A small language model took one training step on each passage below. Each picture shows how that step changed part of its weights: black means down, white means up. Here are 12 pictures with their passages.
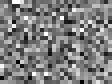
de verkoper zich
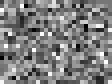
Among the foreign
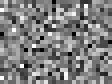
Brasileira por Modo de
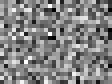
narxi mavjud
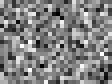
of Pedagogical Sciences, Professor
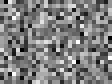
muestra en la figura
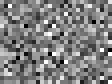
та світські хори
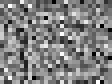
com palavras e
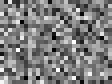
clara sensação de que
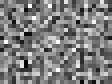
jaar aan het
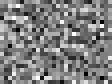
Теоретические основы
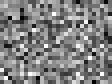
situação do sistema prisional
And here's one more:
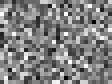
та примузейний
